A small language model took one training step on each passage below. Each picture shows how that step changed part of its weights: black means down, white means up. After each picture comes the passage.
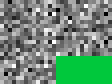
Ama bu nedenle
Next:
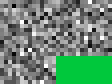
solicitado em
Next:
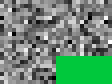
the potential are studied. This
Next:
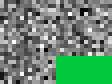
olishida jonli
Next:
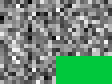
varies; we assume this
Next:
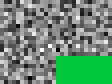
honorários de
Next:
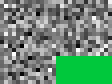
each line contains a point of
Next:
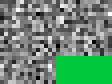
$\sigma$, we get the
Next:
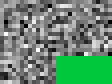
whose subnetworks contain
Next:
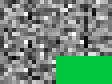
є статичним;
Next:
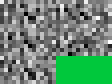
أهمية حماية
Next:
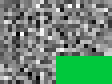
yerda yashagan
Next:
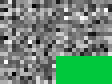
Stephen Brown
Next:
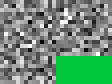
the Law of the
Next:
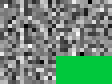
G$ be the category of
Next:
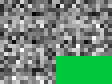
Division of the
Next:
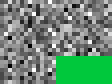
со случайным
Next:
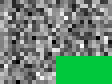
présentation de la
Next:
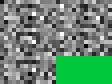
с границей
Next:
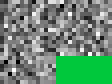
path from $x$ to
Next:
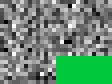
years, the study of
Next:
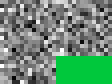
per la metrologia
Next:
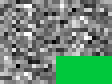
The reader only interested in
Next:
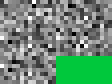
its Beninese public
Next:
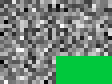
is an automorphism of the group
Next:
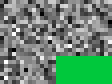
normal subgroup $H$, each
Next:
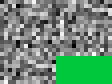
1$, тогда
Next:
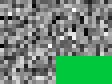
the annulus
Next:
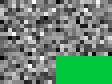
разрешити ВС
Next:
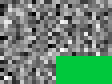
uncertainty set
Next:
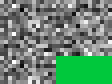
boshqa olimlar ham
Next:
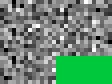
del servicio de agua
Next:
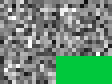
and logic-based
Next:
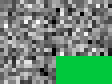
satisfied by the covariant basis
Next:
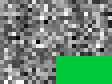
bilan tanishadi.
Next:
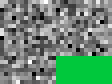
reason for incorporating the
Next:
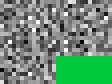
os objetivos da rede
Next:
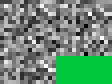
does not hold then we have
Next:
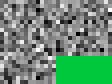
damage, IAS
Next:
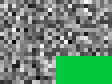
учасниць –
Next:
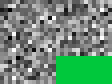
A sobrecarga gerada
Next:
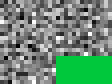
xodimlarini QT
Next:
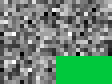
yang diajarkan
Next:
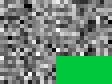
iqtisodiy munosabatlari
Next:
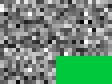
provável que a
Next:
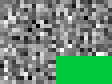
twentieth century
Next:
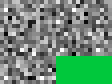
toma del entorno
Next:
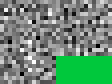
fue favorable para
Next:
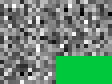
del proyecto sería el
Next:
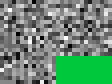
que celle propos\'ee
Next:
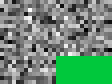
rigid. However,
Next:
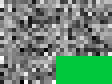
assume here that there has been
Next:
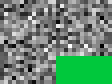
$\varepsilon$ is a positive
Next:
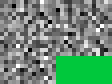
discuss the modifications for
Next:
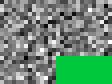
is a nice curve.
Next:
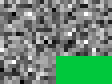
yang diampu secara
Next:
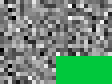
desacuerdos o
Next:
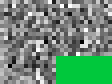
qué sucede cuando se es
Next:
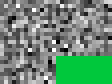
By a {\it class of
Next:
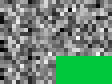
is, the sums over
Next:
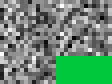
The following derivation cannot be
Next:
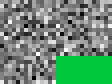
com este. Nesse
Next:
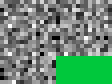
example, we discuss a nonlinear
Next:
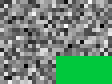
for all $z \in
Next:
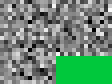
insiders in the
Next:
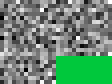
exactly $d$ times as
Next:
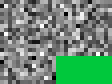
of the group parameters among the
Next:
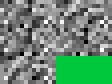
\otimes a \lo
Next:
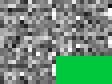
Investigativa del
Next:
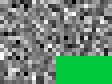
supplemental material
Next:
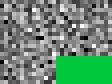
du groupe de Lie
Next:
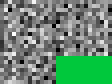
все, вони були
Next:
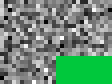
Nasimovna, iqtisodiyot
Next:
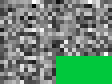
на обработке
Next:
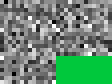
outras providências,
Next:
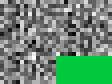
con la finalidad de
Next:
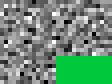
\end{enumerate} It
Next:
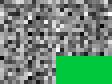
Brit Long MD
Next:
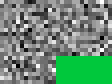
Logarithm for function
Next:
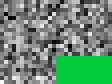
the maximum is over a set
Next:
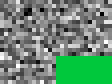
$\zeta(u)$ for
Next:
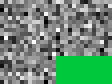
legislative implementation in
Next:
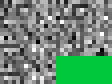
aktiv (riskni
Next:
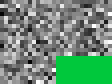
In particular, we show that
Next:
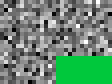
освітнього процесу
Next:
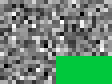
$d = \infty$
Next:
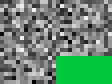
is the tangent bundle of
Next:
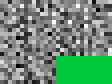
un desenlace primario
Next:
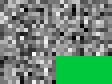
Sentika, pp.
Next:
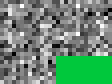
anak mulai
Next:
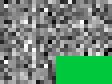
every two finitely generated groups
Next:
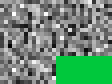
en el centro de
